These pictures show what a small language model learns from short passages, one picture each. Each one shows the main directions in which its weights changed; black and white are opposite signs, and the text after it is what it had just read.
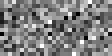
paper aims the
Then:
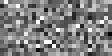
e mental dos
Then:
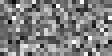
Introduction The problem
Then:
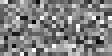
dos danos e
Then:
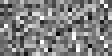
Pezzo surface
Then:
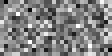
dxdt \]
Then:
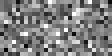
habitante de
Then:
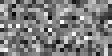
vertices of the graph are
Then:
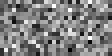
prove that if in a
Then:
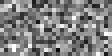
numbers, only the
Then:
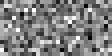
positive and symmetric, then
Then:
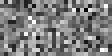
from experiments.
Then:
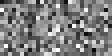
of $f$
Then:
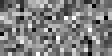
allows us to
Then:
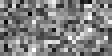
avant tout.
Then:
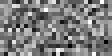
va kompleks
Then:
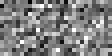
given index for each of
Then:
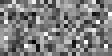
of representatives of
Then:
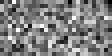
is the complete graph
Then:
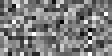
la santé au
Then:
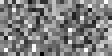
adapted under the
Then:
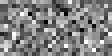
KI ist es
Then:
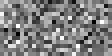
Son muchas las
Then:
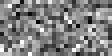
we drop the assumption
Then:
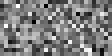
of the knotting
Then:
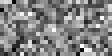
on the dimension of the
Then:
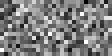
be shrunk
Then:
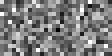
quantum field theory
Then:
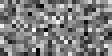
are contained in the
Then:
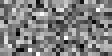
с ними
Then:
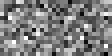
которая в
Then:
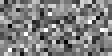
It is expensive
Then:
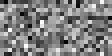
no Nam June
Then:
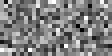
devido à
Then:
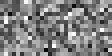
X Mención del
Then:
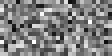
since we need the extension
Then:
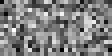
identity from determinant
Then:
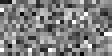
of the extension stated
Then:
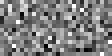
the impression that
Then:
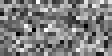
в работе
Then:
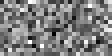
perfect complex.
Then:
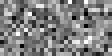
depend on the choice
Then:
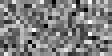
bad length}
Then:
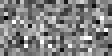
are formal. By
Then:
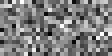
and robustness
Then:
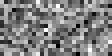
культуру и
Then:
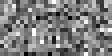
publik. Hal
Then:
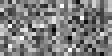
is a finite set and
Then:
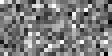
of far more small
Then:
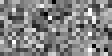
sufficiency follows from
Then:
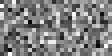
\epsilon] \cup
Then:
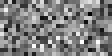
these new curves as
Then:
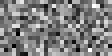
identificação da sua
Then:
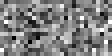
proof was contained in
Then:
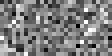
of parallel
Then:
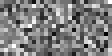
hold so that
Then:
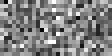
de Lacerda
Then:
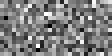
de “Three
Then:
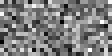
atomic, and
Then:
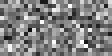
inicial em*
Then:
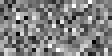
We compare the
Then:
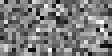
Education /
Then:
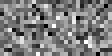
Hence by continuity we
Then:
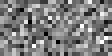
o conhecimento
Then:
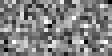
original definition of the
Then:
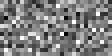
are intervals with
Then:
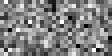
por el ser.
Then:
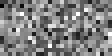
authors used the
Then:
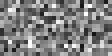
will learn about
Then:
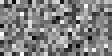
$A$, and the
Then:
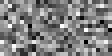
(*) holds for the
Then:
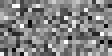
holati ham u
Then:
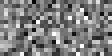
gerarchica si
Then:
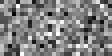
which are pullback
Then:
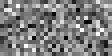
și calitatea
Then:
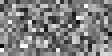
$V$ is the
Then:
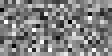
we consider a change
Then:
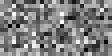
motive of weight
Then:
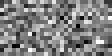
be a neighborhood of the
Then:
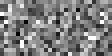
$1 \times
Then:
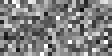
the MLE.
